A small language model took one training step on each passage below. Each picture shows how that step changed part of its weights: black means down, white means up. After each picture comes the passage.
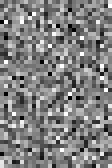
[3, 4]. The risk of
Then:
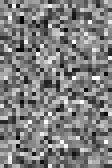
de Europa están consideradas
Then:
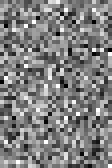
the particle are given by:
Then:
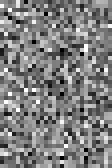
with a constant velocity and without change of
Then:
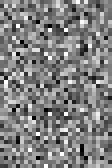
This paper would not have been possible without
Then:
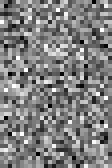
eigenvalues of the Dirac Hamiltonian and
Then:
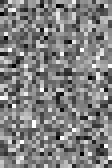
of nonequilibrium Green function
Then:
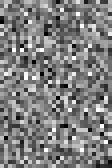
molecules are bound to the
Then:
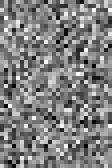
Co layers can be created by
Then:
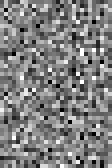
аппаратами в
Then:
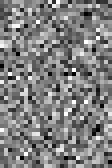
yaqinida bo'lgan
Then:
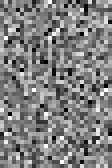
вирішуються та методи його
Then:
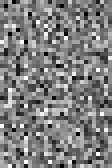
higher and thus several KL oscillations
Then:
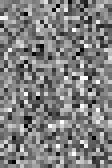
been specified. Digital resources
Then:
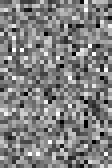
of about 30 compared to that of
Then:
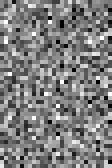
uncertainty. A second comes from the
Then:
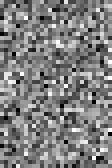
xizmat qilgan: ular bir
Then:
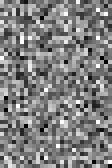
Left column: isolated
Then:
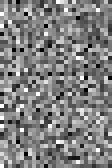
DD) or to one and the
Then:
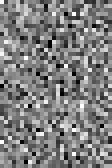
image intensity $I_0 =
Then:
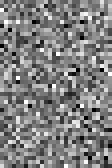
24 soat davomida qon
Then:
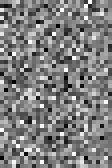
contact person or team was
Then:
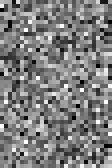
ta'minlash, milliy
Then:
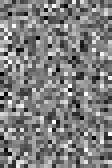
$\opr{\Pi}$ is the
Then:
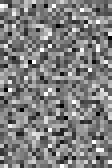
вершкового масла
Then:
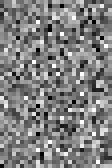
tuzilishi va shakli,
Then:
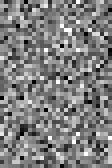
asfalt yo'llar kerak
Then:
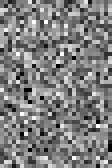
Science Foundation. The work of
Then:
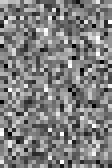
is the warp factor at the
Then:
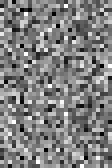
(Y or N). Фактор
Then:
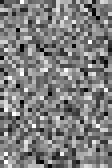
scenario II, $E_{\rm
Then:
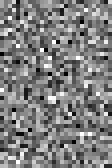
calculated and discussed in this work.
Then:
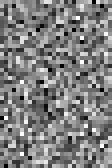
Калиевой, Ф.
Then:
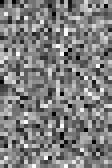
off the $\tau \tau$ element
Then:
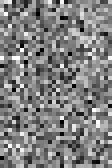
n\) is shown in black and
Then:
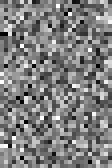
яна бир бор
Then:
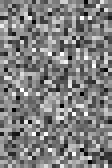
a base documental obtida dos
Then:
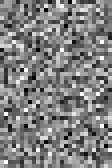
Asosiy fondlar yoshi
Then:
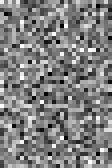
бы за рамки потребностей
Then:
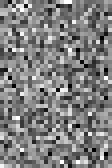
of karakul sheep with
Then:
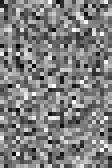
provide a continuous time reference
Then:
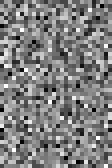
embodied in the same device
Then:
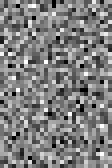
Бердянськ :
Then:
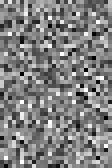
asing di Jawa
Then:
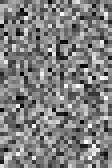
fleissige und motivierte
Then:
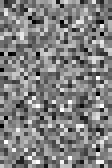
Arbeitswelt blicken“
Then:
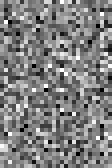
conceitos de promotor e
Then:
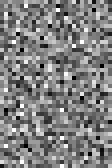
consumidor com possíveis
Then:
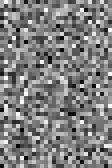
and many other crucial services on the
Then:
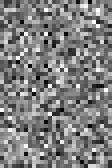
знать язык и его
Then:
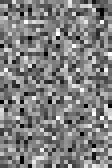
with respect to the cold part,
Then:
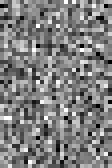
$OABDE$ определяет
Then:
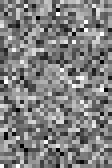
qualquer atividade de
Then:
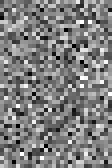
making load balancing
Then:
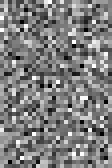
m + Q$ for any finite
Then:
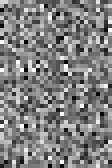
of the JPC and the
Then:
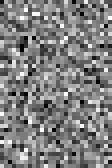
Local Group galaxies.}
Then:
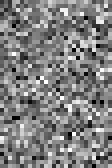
en la sintura,
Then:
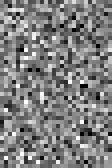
that satisfy them with $\Delta <
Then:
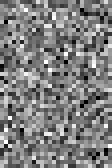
ta loyihalar amalga
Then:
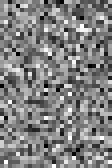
algumas cidades
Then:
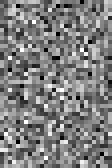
the transition between a 0-phase
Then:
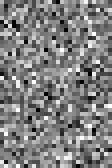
va qoldiqlarni
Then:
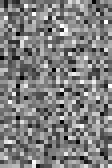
and that the $\Lambda$ polarization is
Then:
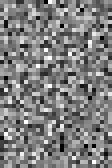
the softening on approaching the
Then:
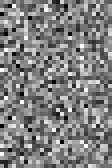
referents one by one. An
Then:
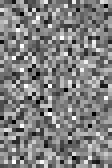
appears instantaneous to us,
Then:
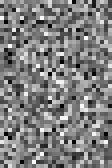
essentially depend on his and
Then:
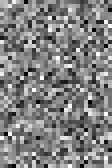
difference between two different domain conditions can be
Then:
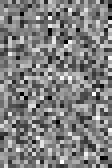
manejo de los residuos
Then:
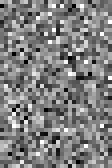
This means that there exists a
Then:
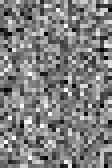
определяющим фактором.
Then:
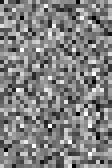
poate ajuta în acest sens,
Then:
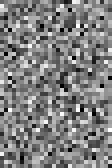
кишида, ва
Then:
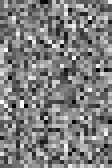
dasturi orqali xalqaro
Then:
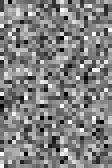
PC8') and A1
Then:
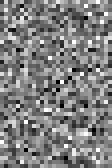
que serán detalladas en el
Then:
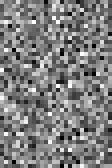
qayta ishlash,
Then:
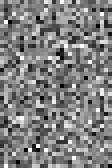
de conceitos e sua influência
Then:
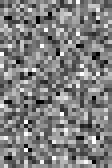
A questão que se
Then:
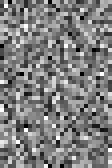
real life example, the method derived is
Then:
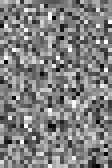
of the relaxation time. At the
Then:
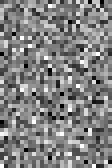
arises due to the dependence of some
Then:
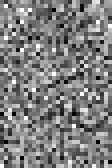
used the \lightkurve
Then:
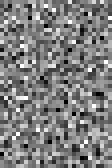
на наиболее сложно
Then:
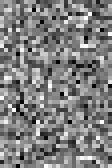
Scientific انگلیس)
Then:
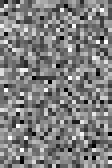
of their arguments, provided
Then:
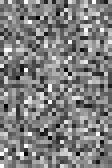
graviton background (CGB)
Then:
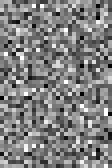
proyectuales hacia una
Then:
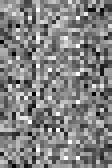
distintos ángulos
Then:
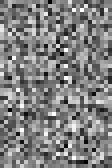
effusion cells were used for
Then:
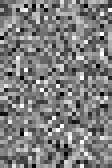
description of all nuclei and their
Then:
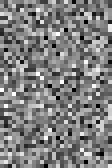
innovatsion uslubiy
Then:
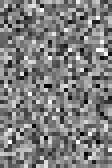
\end{figure} In presence of
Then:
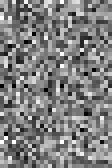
+ \tau} 2$. \noindent
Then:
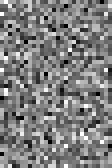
For instance, a small decrease
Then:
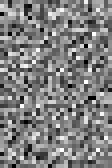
by each commuting group.
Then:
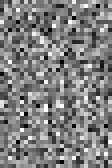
and ``$\coth$" functions
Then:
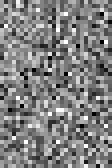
couple of points here that I
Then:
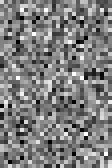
sa pagkabigo,
